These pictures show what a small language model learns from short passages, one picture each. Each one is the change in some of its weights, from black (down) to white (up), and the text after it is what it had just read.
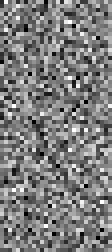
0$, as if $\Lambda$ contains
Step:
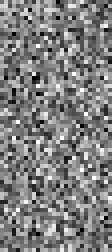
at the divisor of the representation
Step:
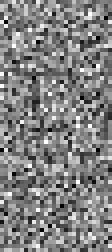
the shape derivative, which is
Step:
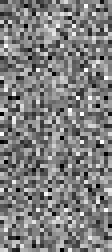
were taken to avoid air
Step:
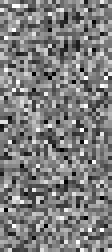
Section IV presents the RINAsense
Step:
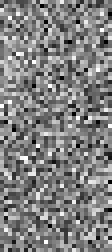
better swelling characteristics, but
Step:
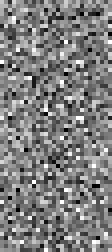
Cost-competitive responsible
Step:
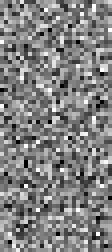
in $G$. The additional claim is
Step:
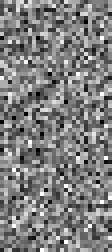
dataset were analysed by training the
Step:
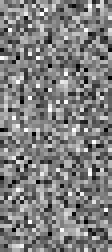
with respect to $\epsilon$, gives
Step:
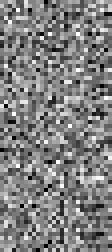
sample that represented the population within the
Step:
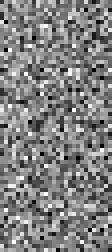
the study provides a significant contribution by
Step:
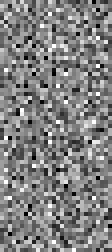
the large cutout at $(x, y,
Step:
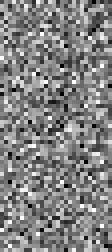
the market as a whole.
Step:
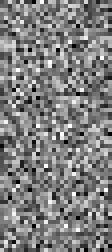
$\calO_K$ for a suitable
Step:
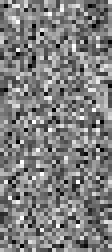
standard deviation $ \sigma $. We
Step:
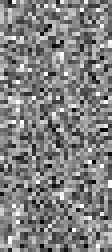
Chandanadur Thippaiah
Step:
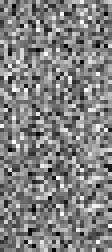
dominate the time complexity of this
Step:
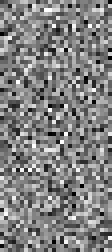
conformations of the Gln side
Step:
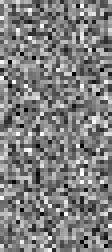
a specialized frame but also in the general
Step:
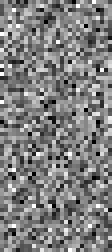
aware of the company's
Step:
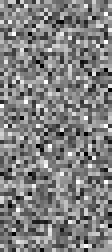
its basic style. In his later
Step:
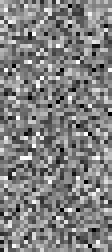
network. At the cloud level,
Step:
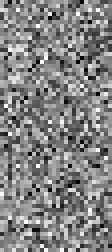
as shown in example in Fig. 4. Then
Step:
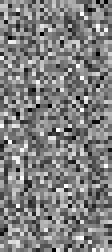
to this setting. We refer the
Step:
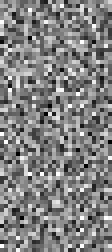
region of a queueing network.
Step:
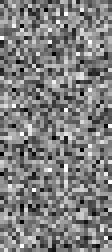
Professor, Department of
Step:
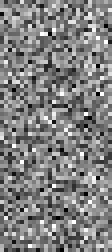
then $a \in \Fix(\Phi)$
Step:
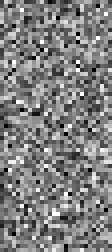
a cokernel in $\tM$.
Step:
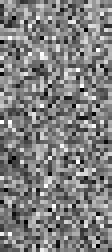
by \eqref{D0}, we have
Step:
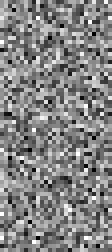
source. GIS and RS data
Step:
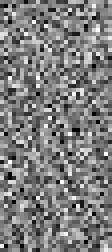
(and of $C_{P}$), the line
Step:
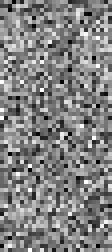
identity. It remains to show that
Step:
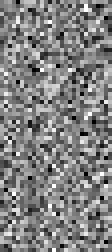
cannot be put into such a fraction,
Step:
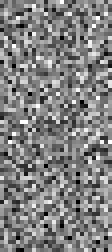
kernels is a constant which is
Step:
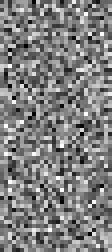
livestock yields), which
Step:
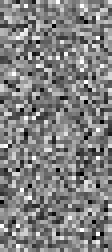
multiplicity $m_j$. In this
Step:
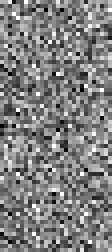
and lower box dimensions of the graph of
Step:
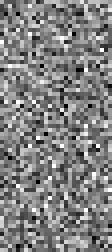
by a sequence of flips?}
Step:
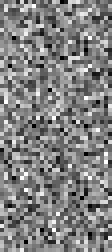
piles were 10 meters and the distance
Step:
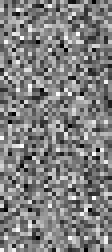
one may pick any point $p$ in
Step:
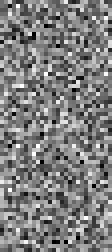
[26]. In general Mott's
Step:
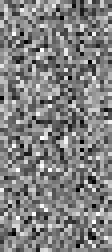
is meant to explore the social
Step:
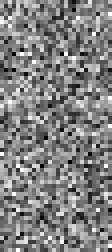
reported similar results where laparoscopic
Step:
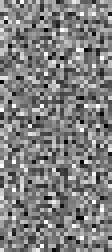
knowledge, skills, or
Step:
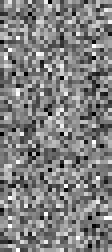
that there exist a positive definite and radially
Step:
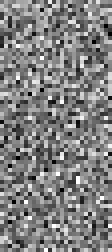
targets and cost reduction as
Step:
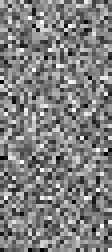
each undercrossing, continue labeling
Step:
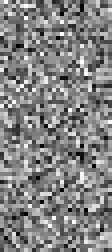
signal recorded by the Na^+ and
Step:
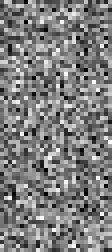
0}\ll \underset{d\equiv
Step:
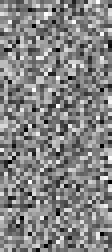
beloved children's poet
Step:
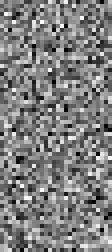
Program, could help speed
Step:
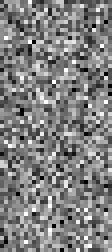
\ad = \disp \theta e^{\kappa
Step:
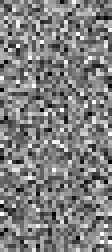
9 with a short discussion of the results
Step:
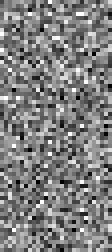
Gabor magnitude image
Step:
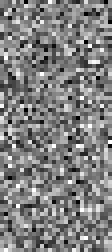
p-value < 0.05, indicating
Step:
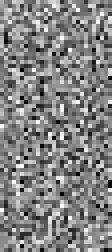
between Body Mass Index and
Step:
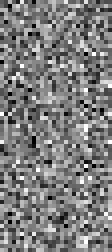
$X$ is a {\em basis of
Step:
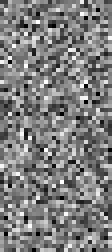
bundle in $N_X$. The
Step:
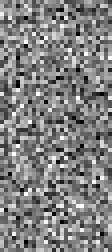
with a given singularity order $n$:
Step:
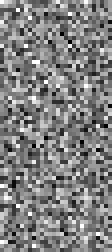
KCM thanks the staff of
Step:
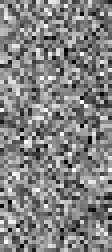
cooperation between leading countries in the
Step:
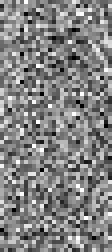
pedagogical models. Integration
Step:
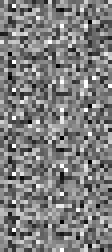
T P T Z C F M N A C F
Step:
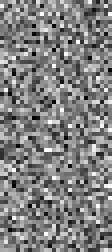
their influence on the *weighting
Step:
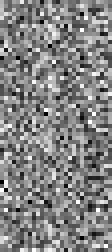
are used to detect the cancer
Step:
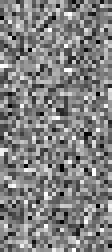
see definitions of $W_k, \
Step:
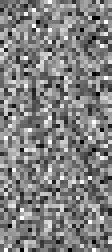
the effectiveness of corporate
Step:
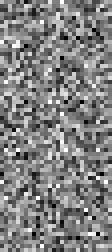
particular, if $\bm{\psi} = 0$,
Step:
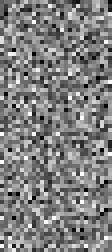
Nocturnal road traffic noise
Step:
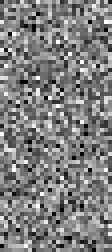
a fundamental principle and the
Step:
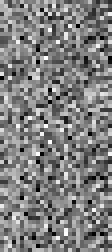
and content of this most important economic
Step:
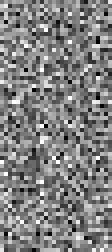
to the feature weight. The fault
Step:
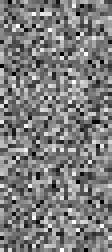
the case of the Earth, with
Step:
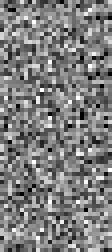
transition to a bio-based
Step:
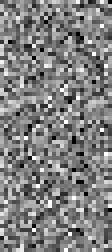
“dump” formats.
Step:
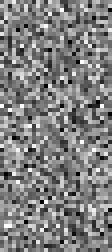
the better life conditions which related to
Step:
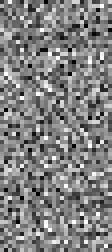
were unstable to such a drag
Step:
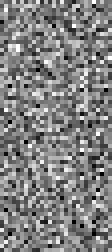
Hence the tiles {\em can}
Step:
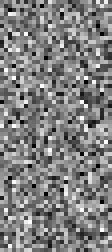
basic construction we refer the
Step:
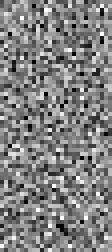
the average (in mass) particle
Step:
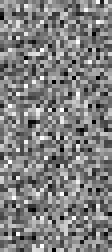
see that, as it should, all the data that
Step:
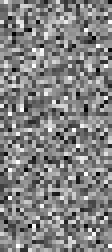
is finite-dimensional, independent of $\d$,
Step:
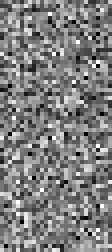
Conclusion In this study, two main approaches
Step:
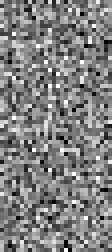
| Micro Gas Turbine |
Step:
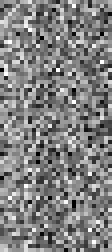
recently very interesting to discuss
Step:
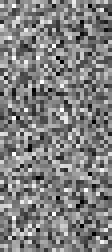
the expressions for Binomial factorial
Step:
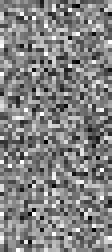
Tetep and Nongken
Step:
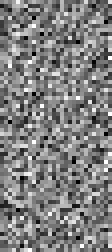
A7}. \end{proof} By now,
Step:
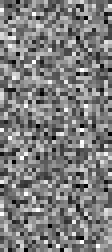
not-too-simple but tractable
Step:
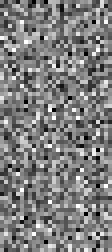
nodes $i$ and $j$ is
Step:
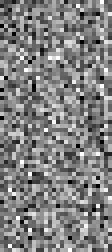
link $K$ does not have a
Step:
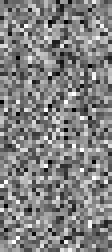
of the moving foam on the contact
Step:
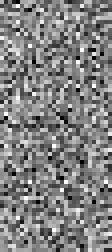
groups and showing corresponding graph invariants
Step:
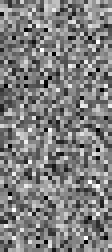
has, for $n\geq 3$,
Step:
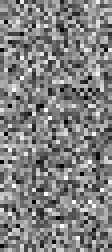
such that $x \in \bar{C}$
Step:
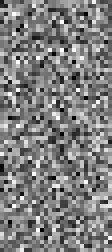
supports both 3GPP standards and
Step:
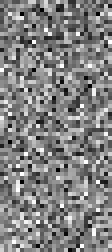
of morphophysiological similarity
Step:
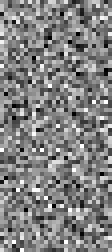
learning-related fields [1].
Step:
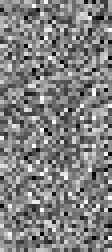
of Mathematics and Statistics,
